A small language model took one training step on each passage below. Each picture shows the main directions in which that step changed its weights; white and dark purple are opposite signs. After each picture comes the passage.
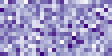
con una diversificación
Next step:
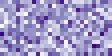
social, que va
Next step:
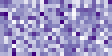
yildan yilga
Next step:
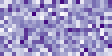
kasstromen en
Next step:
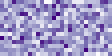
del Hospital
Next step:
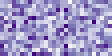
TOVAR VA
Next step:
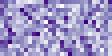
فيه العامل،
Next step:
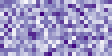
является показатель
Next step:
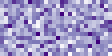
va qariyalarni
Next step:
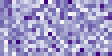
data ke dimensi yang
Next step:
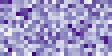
М. Хива
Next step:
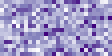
placé sur la
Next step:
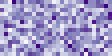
ish boshladi,
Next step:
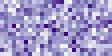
з математики
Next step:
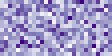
territorios con su
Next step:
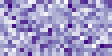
– Россия,
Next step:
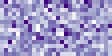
a eficiência do
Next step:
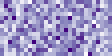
por lo tanto,
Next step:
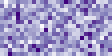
1 представлена
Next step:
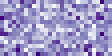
y acciones que
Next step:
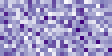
улар ҳаво
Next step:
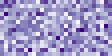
and cortical activation
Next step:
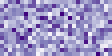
**Jogos de
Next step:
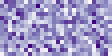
no mercado.
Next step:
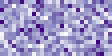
na dieta não
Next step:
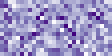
vinden, dan
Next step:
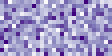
более чем в
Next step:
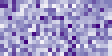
кто в ней
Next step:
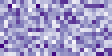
taqdim etish
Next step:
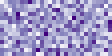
la presencia de
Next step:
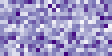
la determinación de los
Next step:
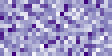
vigorava nos
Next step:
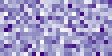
на несколько
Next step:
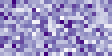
Сведения об
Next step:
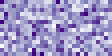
afetividade faz
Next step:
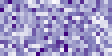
Adabiyotlar -
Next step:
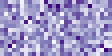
embargo, de
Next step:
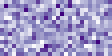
Tabela 14.
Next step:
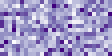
montar uma
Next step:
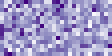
imkon beradi;
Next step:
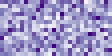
in the experimental
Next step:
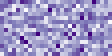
высшего и
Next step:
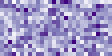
не стільки
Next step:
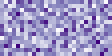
dos próprios
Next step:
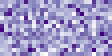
заключение от
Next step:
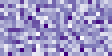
Academy of
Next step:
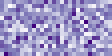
ou informes sobre a
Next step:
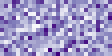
se induce la
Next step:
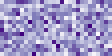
foi aprovado pelo
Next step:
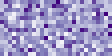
da micção e
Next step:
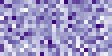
de ecuaciones
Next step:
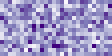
Innovatsiya har
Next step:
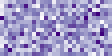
designating a
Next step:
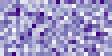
не на чисто
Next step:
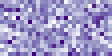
todo, San
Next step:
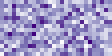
para prevenir
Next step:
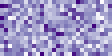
y permitió el
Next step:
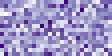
se investigaban
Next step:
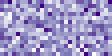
deze vraag
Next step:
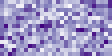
Qian L,
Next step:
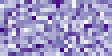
campo da
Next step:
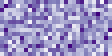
rápida se
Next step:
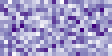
of Natural Sciences
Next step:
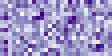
bo'lishi uchun
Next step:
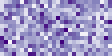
zoo is
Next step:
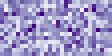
afetadas <ul
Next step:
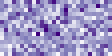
o essencialismo
